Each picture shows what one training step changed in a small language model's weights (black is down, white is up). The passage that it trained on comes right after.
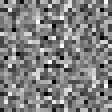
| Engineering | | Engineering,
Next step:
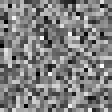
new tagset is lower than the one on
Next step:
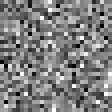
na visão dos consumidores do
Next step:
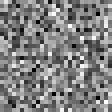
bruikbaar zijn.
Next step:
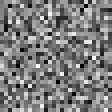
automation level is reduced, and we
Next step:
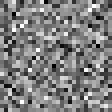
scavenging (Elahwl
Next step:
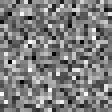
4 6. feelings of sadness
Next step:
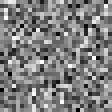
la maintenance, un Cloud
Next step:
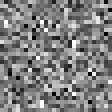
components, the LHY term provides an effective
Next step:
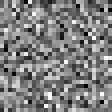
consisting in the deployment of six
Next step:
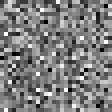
– Xitoy sulolasi
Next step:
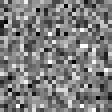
á*. Each of these sentences
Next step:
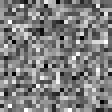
to expand. This reversal from
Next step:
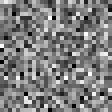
used to follow a world-famous
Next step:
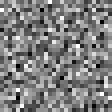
передачі боргового
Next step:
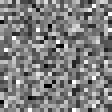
potential as, \begin{align}
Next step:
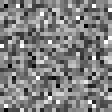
exposed to cercariae
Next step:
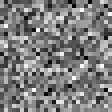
el lugar y crear los
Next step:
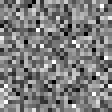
as they process more data, staying current with
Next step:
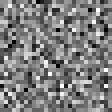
Endgültige Fassung
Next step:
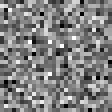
Lamiaires nouveaux
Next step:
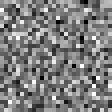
horrors of dystopian
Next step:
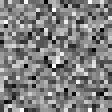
tube with the test section in which the
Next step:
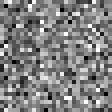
of total multi-photon ionization
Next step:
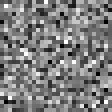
boshlanadi va oilaviy
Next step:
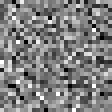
> r_{accept}$ ), then
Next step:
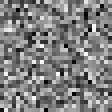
cell performance, containing short circuit
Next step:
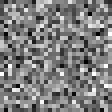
project. Following the ACTION
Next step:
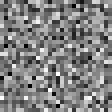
function of $G$ from now on,
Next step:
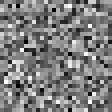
gain massive efficiency. But not only
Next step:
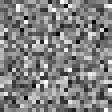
asrda Alisher Navoiy
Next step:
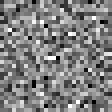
nevertheless already appeared
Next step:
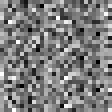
hamkorlik, axborot
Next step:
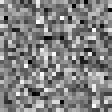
the problem again on their own in an
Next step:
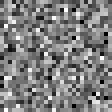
Author. The reasons for economically
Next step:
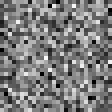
berada pada wilayah hinterland
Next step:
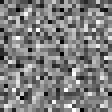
text, the additional matrix elements that
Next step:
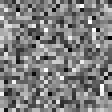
an effective strategy for teaching Basic
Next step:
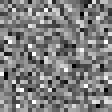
variations in the need for atropine or
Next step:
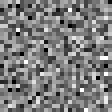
Kushoniya tarixiga oid
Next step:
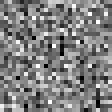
where strokes typically occur) is
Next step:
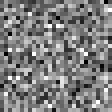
duplication, and target knowledge gaps
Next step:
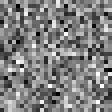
which requires the general relativity transformation
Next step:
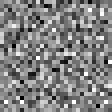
and QAT stages use a fixed,
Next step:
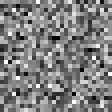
entrepreneurs bring solution to the
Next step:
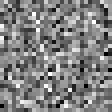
in agreement with our result up to a type
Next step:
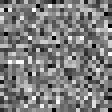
ranges. Credit: NASA
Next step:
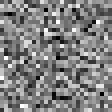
концентрировать прибыль
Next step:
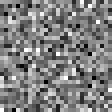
overlap with all low-lying states
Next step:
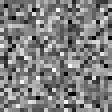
girl. Thus, one boy and
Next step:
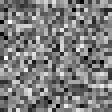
that with the projective representation U is
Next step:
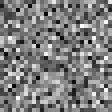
that customers convey to other people,
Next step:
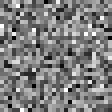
the dsDNA remains the
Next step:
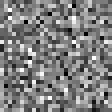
number of peaks is random. Since they
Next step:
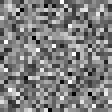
dit gebied van belang,
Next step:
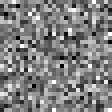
mining process. This analysis is carried out
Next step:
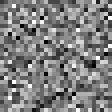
years In this group, the focus remained on
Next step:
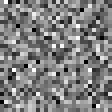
jet cross section measurements favours those
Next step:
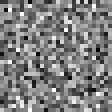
CIE state. But all these lines
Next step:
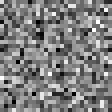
hot disk method is based on the
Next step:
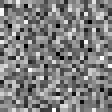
significant negative correlation when compared in overall spherical
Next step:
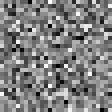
The distribution and pattern of drug resistance of
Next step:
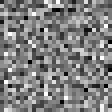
path loss at each point in the service area
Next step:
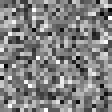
to obtain. An alternative approach to locally
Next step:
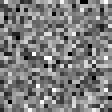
image classifications in time-sensitive
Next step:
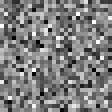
families of GYs [1].
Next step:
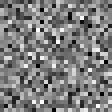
at 1, 6, and 64 min after
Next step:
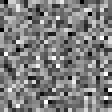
the pastors to screen them and
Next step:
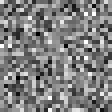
fields. We then present our conclusions.
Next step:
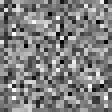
FDP increased (D dimer also
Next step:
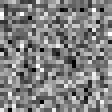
analysis of (a) $\kappa$,
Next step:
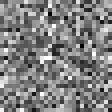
Рус сиёсатига
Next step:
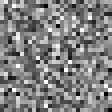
Determining the correct modes of
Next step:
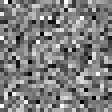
chegara bormi?” kabi
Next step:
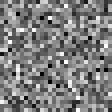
definizione delle tariffe
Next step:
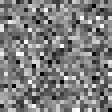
face-to-face approach cannot be
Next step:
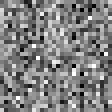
model simultaneously match those of the
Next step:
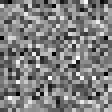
IV]{fur03}. Here we
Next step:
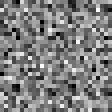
“Aqldan ozish”
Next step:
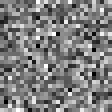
was originally a background paper to a small
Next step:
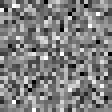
Freedom - ◆
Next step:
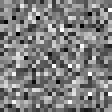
participantes se ajustará a
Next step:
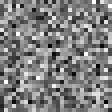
using ERDAS Imagine
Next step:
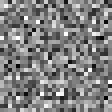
lado, foram muito mais
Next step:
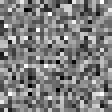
Сервіси швидко
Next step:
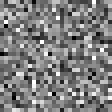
are in the field of Neural network based
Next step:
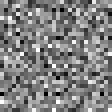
has also been included in a number of
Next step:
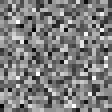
luz de los resultados obtenidos
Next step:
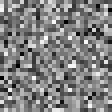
keys. These systems require carrying out
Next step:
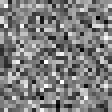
kapsamında ele almak
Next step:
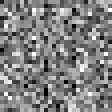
прагматичного подхода и
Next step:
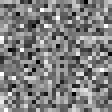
руководство. 2-е
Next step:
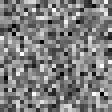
nerve which was totally
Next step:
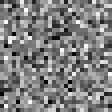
etmediği ve İsrail
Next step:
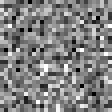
ва голиб, Пахта
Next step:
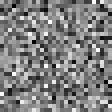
($H_2O$) ligands
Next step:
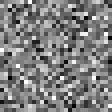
Dzulkifli, and I.
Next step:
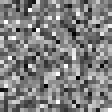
be fully integrated into the teaching of
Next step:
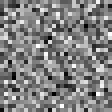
Yapay zekâ desteğine
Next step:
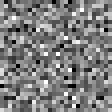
created by other people? For example, have
